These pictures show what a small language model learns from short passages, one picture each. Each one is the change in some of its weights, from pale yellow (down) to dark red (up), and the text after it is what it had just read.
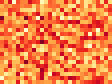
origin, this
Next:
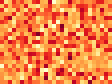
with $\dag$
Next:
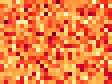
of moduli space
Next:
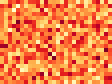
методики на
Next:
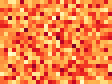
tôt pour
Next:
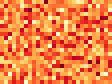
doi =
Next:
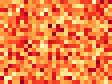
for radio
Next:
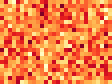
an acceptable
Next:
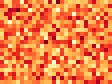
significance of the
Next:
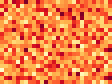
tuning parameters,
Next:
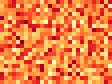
localization of
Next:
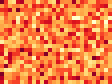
population cible
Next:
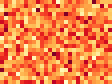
A modern
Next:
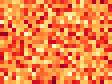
the amount
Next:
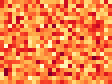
The design of
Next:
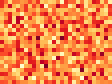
The most general
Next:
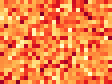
6 ming
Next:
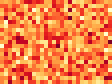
proper motion of
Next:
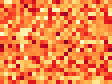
depend strongly on
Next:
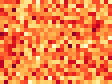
region on the
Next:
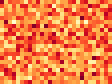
is consistent with the
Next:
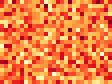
the surface and these
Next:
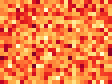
probability of each new
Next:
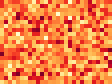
demodulation and
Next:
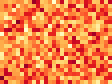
energy grows in
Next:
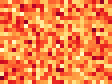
These two cases
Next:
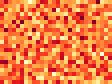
the same package
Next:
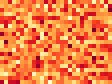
entropy and the
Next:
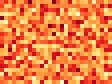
we have a vector
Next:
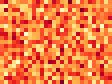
derive the expression
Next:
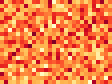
that $\langle
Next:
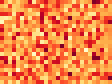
method. In this
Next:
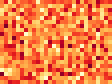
reach the current
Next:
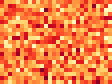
as \be
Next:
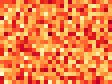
control magnetic field
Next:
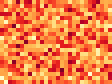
Daten in
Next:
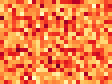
um olhar mais
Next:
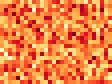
in general even without
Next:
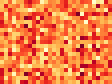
study, and also
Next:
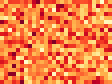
that the proposed method
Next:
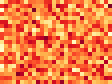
dates back to
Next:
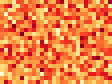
algorithm for reading
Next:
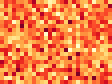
Regressors and
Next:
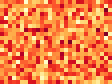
requests to
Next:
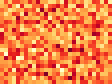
ve odak
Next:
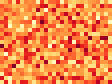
imputation of
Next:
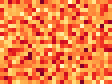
so that the relative
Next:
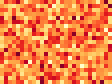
top of the control
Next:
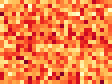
is independent of the
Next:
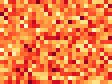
to address such
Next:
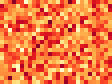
como puede
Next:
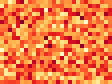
is equal or
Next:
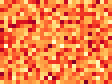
за межі
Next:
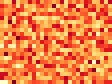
we could be
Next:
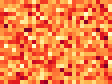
emergence of
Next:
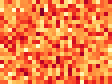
line with or
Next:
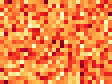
less often than
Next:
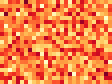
$d$ and
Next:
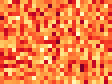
disability in a
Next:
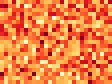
the number of total
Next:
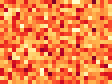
scalar field and
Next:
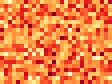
using the method of
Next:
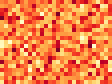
Thus having
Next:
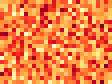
the finite group
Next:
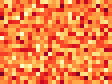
fact, they have
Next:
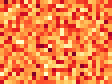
de un sistema
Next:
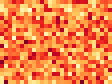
Raman spectra
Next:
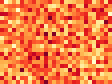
and slow
